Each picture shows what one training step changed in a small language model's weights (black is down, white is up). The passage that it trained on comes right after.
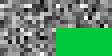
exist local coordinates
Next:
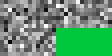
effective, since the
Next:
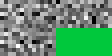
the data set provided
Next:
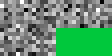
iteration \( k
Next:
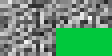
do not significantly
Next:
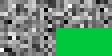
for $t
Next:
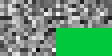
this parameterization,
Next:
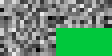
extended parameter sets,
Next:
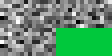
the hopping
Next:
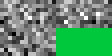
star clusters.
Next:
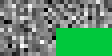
and $F$
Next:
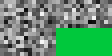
angle $\pi$,
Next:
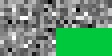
$T$ now
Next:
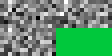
from an image,
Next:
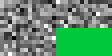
a subgroup of
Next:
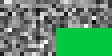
to be variationally
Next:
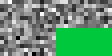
of Graduate
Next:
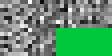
address the useful case
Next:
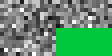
data augmentation
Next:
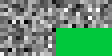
what we need for
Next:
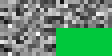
on the choice of
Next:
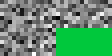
in the sense that
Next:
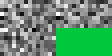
the class of
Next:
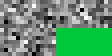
initial patterns:
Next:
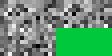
for all configurations,
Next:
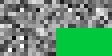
In this paper,
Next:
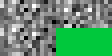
threshold activation for
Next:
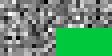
monomial appearing
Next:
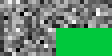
play a different role
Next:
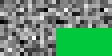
and dataset are available
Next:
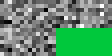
exiting or
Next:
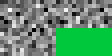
and quantitative methods.
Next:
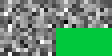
for an alternative
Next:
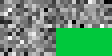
for download
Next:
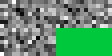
arguments as in
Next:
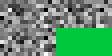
in turn.
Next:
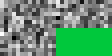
then the algorithm produces
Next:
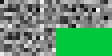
In fact, we
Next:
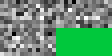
on one hand,
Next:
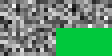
mentioned that for the
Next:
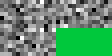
D. The feature
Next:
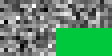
low-rank matrix
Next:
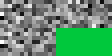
the K\"ahler
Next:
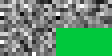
the degree that $
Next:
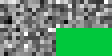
excitation of two
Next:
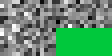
predicts light
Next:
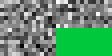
future cone of the
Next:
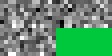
sector but is expected
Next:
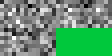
For this reason,
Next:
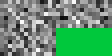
parametrized by a
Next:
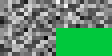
or the formation of
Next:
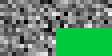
(refer to
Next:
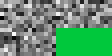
the category of
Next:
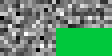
\node at
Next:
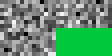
few examples. In
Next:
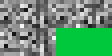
choose to display the
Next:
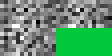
geometry, provide the
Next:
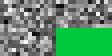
relative contribution of each
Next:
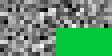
are obtained. We
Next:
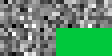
(the first law
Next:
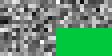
evolution of the
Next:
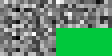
descriptions of canonical
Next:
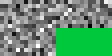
of Rydberg
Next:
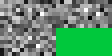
a normal or Gaussian
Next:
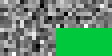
application of pressure to
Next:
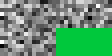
the differential operators
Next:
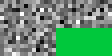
$$ Therefore,
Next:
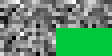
theory to introduce
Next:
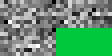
variables, we introduce
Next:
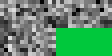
continuous spectrum.
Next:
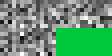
show clearly that for
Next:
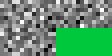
study investigates
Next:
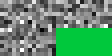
by periodic location of
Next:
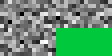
in the same
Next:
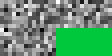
size of the
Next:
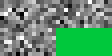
with experimental data.
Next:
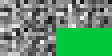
order of $L
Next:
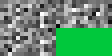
have a mass of
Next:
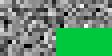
associated to the
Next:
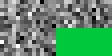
formulate behavior simulation
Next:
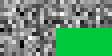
results obtained with the
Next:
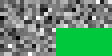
key. The
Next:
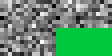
to a high degree
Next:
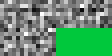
be two integers such
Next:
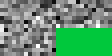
we assumed the
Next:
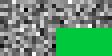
rates that are many
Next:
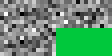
\\ \hline
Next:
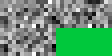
between the pure voltage
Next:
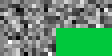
condition. I already
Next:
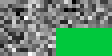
group. Let
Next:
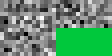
are constructed. In
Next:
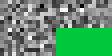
must be capable
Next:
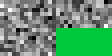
orthogonal chromatic
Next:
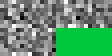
semiclassical picture
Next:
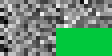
to transform the PDF
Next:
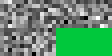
of clouds
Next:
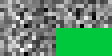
dual gap as
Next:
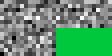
Then we choose a
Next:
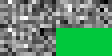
$f$ has
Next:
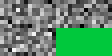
a Woman
